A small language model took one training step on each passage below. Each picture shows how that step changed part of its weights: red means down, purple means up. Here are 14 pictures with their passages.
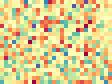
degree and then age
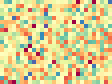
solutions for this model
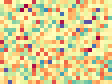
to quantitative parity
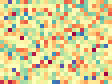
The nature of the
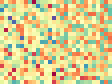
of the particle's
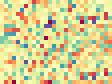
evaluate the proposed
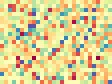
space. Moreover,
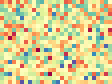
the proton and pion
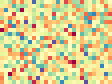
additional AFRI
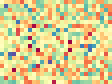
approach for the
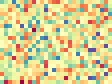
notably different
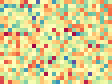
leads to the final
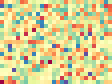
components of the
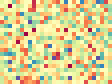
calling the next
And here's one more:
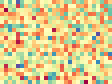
a new parameter
